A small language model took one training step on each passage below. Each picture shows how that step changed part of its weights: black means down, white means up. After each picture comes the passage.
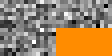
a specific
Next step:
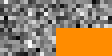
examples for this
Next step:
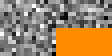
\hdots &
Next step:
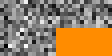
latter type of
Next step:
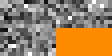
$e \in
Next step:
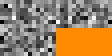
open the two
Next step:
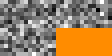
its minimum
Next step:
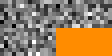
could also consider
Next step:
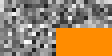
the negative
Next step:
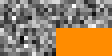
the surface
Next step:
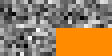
In these models the
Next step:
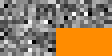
mode using a
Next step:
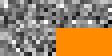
so that we can
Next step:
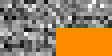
$y \in
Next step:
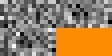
analysis of the
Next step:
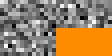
obtained the following
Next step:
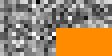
the generalised
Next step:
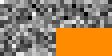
the {\em
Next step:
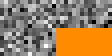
above process through any
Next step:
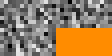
introduced by the
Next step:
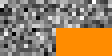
finite value, while
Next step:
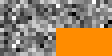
the chain
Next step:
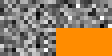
discussion is that
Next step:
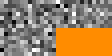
using the relation
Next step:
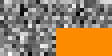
to the interaction
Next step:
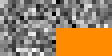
smaller than that
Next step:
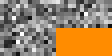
the sample at
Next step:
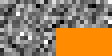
low temperatures,
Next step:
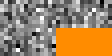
Zhou et
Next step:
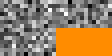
there is thus
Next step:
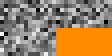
is calculated in
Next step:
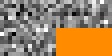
of two compared
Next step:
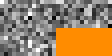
boundary arcs
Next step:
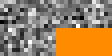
among these three
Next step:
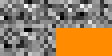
$T$ is
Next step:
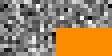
an empty
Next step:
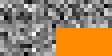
$P$ of
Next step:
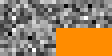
the ABR
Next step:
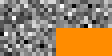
therefore we have
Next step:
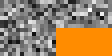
were chilled
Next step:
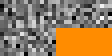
As is well
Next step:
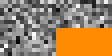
we make an
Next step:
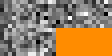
The identification
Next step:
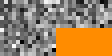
for the structure of
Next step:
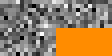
and after point
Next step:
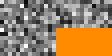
solutions sont
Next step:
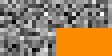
variation and
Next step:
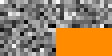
obtained. The
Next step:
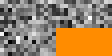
this result in
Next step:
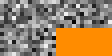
the dynamics is
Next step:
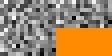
hand, and
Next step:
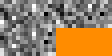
\noindent {\it
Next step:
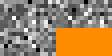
We invite
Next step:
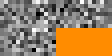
supported by
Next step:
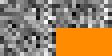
selection of local
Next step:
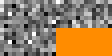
defined below).
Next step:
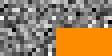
in the same
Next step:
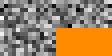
in which case the
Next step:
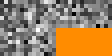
for broad
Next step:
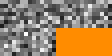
their stability
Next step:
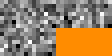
direct computation:
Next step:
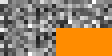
as a linear
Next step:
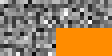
but also provides
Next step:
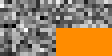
recover the
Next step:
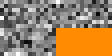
in ${\mathbb
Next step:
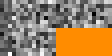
The former
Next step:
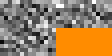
and finally
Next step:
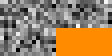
proof of the
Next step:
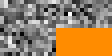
that the space of
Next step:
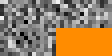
solution of equation
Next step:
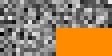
complex line} we
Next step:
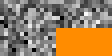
order to check
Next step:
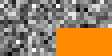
not included
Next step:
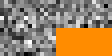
fact, for
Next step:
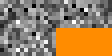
part {\bf
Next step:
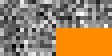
upper bounds
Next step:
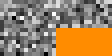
which abuts
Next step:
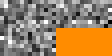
so that they
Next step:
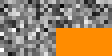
was proven in
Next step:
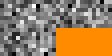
day if
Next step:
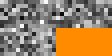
are partial
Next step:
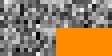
to be temperature
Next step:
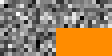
fractional power
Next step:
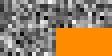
The proof of
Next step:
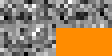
$G$ and
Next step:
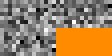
on the product
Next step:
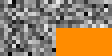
recast the
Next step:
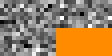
remain exactly the
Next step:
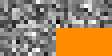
have a simple
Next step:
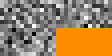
we derive a
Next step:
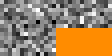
\forall z
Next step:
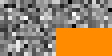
of fractional
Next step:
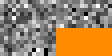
the integrable
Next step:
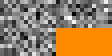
discussion of
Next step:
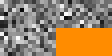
results are given in
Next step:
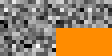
unless the
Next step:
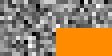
without loss
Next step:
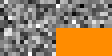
matrices to
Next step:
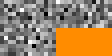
0$ then the
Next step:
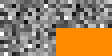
of projections
